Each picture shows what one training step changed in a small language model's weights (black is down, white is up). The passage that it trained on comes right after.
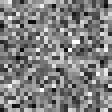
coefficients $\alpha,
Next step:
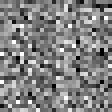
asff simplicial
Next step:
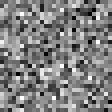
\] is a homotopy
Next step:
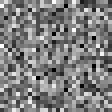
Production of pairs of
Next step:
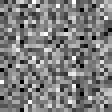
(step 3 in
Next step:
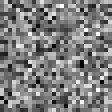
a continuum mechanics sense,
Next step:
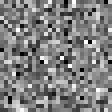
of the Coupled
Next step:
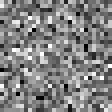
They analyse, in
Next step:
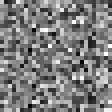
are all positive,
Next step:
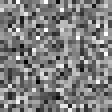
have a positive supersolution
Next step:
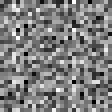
the nucleus where the
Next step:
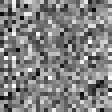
the compressible flow computations
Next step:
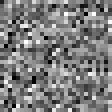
shorter than eight
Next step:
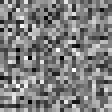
optimum quantizer
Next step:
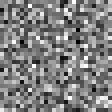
binning so as to
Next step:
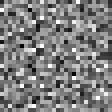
a wreath product
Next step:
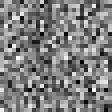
*Pulses are
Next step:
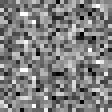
a proper quotient of a
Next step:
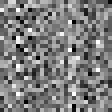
v \in Q
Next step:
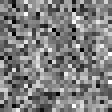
make a full blind
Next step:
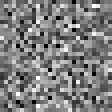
\psi =a
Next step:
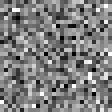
only local energy measurements of
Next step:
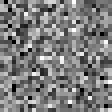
models, both in the
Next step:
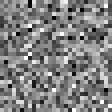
methods start with modelling
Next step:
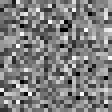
easy to see that by
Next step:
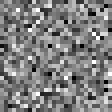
that $F^2
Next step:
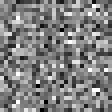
Co layer helps
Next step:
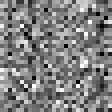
detect a planet.
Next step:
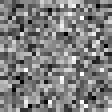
fast, unintended
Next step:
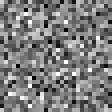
number of PRI
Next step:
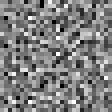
is true in its horizontal
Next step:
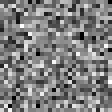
a second set of devices
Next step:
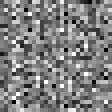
commutative diagram \medskip \[
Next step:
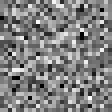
play a role in
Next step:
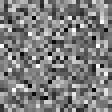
of $H$ with
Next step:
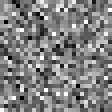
spaces is valid, as
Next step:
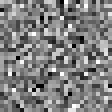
with two lines removed.
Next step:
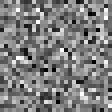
Using that $u$
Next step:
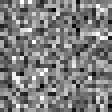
is the following:
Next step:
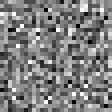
for alternate proofs.
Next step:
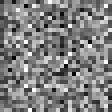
be also consistent with all
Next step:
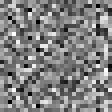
sphere systems and other systems
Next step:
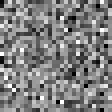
existe une
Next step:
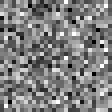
one can take the same
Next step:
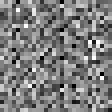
disappear in
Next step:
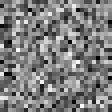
is a differential invariant if
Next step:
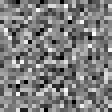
where in the last step
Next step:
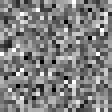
constitute an important class
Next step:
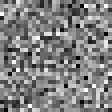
that are regular and only
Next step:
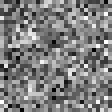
convergence of the solutions towards
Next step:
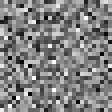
knowledge and lacks generalization
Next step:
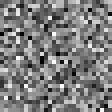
task and is likely application
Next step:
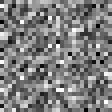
face-sharing to
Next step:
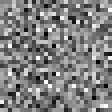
shallow bound states observable
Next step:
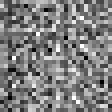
them balance each
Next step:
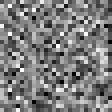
do not restore
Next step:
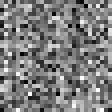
would make for, so
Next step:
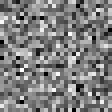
Single W production
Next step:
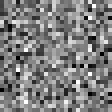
contingency tables
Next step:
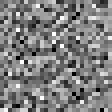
removed and cleaned
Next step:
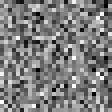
decomposing method of
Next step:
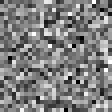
with observation times fixed across
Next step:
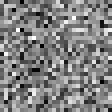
Julia programming
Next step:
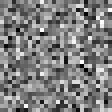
brain coordinates complex functions
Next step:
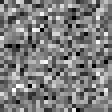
(where $r$
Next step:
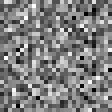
exist non-trivial
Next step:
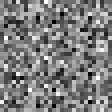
pair of degenerate flat bands
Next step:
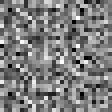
the global symmetry can be
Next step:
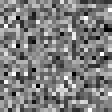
+ \pi t
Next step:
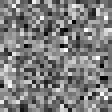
$u$. Then by
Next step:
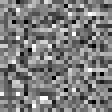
black hole, the
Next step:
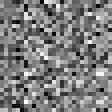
included in the training set
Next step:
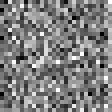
filed by the
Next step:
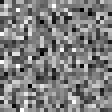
result is suspected
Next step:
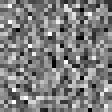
in its spirit
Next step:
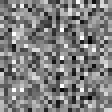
\'etale fundamental
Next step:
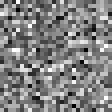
We will call a sequence
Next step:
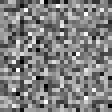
Guo and
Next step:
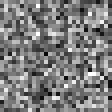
primary flow can be easily
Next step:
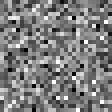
all catalogued
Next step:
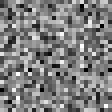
there a new quantity or
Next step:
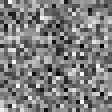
number of characters
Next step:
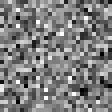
g - \mu
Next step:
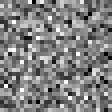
For main-sequence
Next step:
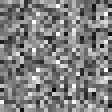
the identification of the partition
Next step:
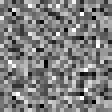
work of Herr \&
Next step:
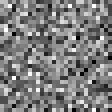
light s-tops
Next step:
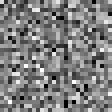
noise.} We impose
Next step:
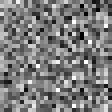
are ``parallel in the
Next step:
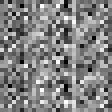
{author} {\bibfnamefont
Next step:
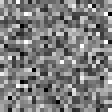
agent, since it
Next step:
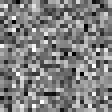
suggest that the relaxation times
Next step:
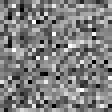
The linear and nonlinear
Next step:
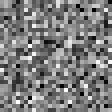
translation in: Math.
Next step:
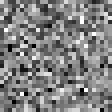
there exists a point
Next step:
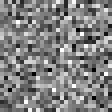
\eeq We replace
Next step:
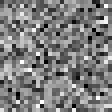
be divided by the multiplicity
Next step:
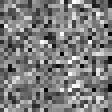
Both the conventional
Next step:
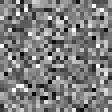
of $y$ and
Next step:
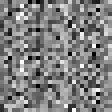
has been proved independently in
